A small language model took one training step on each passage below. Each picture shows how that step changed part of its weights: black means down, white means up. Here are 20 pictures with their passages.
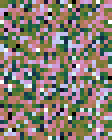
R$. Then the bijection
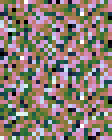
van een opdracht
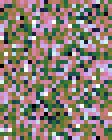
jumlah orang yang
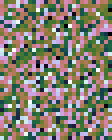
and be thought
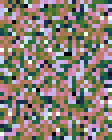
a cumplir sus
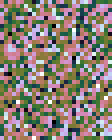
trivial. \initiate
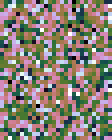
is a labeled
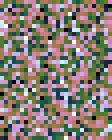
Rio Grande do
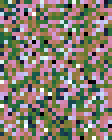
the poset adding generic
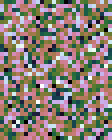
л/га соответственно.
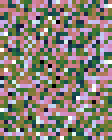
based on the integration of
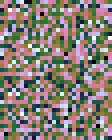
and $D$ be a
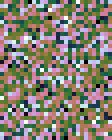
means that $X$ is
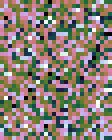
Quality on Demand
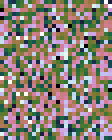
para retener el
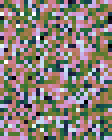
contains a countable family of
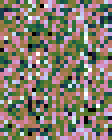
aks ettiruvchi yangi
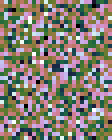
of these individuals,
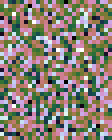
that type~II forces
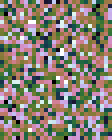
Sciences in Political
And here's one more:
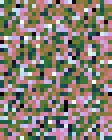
Internet Corporation
